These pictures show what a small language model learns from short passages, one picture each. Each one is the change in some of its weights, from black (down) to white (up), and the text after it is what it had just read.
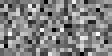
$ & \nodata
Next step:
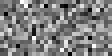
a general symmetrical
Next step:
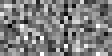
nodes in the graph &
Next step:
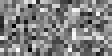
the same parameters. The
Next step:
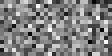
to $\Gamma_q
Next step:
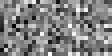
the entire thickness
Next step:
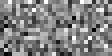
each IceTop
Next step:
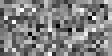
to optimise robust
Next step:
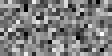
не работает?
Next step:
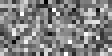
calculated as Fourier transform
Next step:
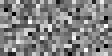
for each age is
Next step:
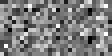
бир қатор
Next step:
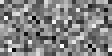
equations of motion of the
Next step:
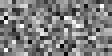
chiqishdan iborat.
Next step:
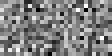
conduction energies.
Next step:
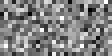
tiling (see
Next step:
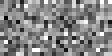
whose divergences are
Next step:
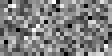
\& Lagache,
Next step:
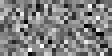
images were processed in
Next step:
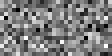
uchun maktabgacha yoshdagi
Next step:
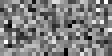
one receiver
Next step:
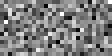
na escola quanto
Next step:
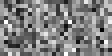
por ahora,
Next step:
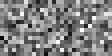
DE CAÍN
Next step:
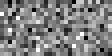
os tutores não mais
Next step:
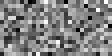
and gravitational cases there
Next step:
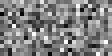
verstehe ich als
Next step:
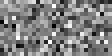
that the true value of
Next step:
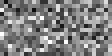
mollari narxi
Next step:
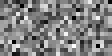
alma parece
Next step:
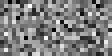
nov. (Fig.
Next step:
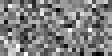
As we can see,
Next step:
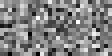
constraint into a
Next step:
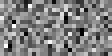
Она видит
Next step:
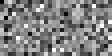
at Fermilab at 2
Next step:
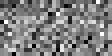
of the journals
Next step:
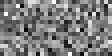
algorithmic systems and
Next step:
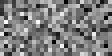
como no caso do
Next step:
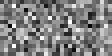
above the 3rd
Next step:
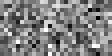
\to J +
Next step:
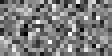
while it is possible to
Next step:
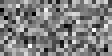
Atendimento de
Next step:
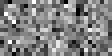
A, Devine
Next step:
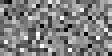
and bias of
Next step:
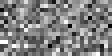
of Chem.}\
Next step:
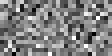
a tuturor
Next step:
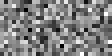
и вдвое
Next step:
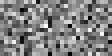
of the Sitz im
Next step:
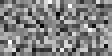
death: a
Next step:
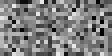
маънавият –
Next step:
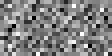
of the dependence of
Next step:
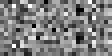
ALL M,N
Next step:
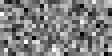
manejo do
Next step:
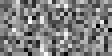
nanowire width is
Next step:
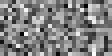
approximately balanced by
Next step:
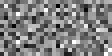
Acesso em:
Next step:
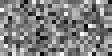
HRM) –
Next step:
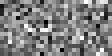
links in
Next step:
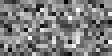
este concerne à
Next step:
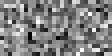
originates from the relative
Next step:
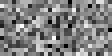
determined the largest set
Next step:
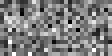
malakalarni baholash,
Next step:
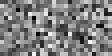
cuya acción social
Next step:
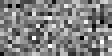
such clean comparison
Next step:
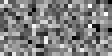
- 2 \equiv t
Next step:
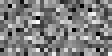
va ular haqidagi
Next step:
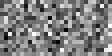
e al benessere
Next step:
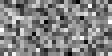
normaning 70
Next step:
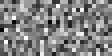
limits the 3
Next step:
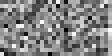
small compared to that of
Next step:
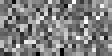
next step is to
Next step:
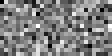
string breaking,
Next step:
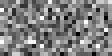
way is to project the
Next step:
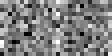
have statistics properties similar to
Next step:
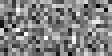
given the large range of
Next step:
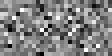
spectrum is defined so that
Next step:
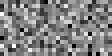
of each primal edge
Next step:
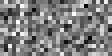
for about 0.9
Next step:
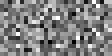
are attributed to
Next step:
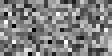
de maneira
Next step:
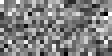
se utilizó en el
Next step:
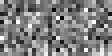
hal qilish usullari va
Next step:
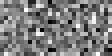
digunakan untuk
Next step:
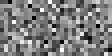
and transparent
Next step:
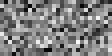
políticas de caráter
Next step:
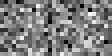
va kommunikatsiya
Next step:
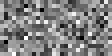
Ungan yeridan...
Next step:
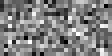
que sustentan
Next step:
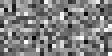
promising, way
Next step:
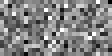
$$ The other
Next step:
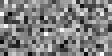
will take 69 s
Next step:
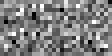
$\omega_c =
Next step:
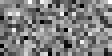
Systematics and
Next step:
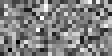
votos nas
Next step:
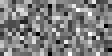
proposed models in three
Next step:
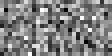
we approximate the
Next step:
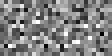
выполнение работ в
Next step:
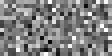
fit to the data at
